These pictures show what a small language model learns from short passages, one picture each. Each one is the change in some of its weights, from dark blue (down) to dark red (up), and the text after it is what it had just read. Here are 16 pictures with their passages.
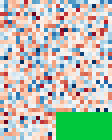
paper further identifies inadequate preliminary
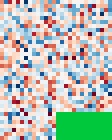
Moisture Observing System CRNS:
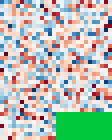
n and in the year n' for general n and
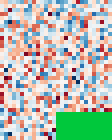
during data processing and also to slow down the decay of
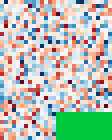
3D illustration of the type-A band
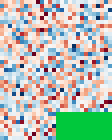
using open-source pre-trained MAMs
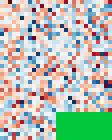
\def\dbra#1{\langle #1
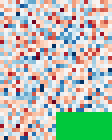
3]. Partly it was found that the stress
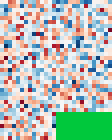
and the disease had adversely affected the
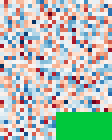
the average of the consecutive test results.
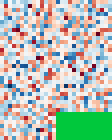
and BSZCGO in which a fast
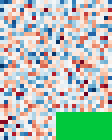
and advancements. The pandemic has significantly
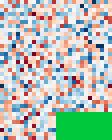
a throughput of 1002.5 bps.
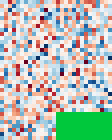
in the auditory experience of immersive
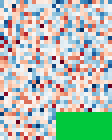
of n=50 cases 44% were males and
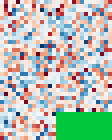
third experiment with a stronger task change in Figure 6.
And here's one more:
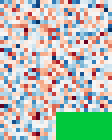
dimension has three columns country, state, and
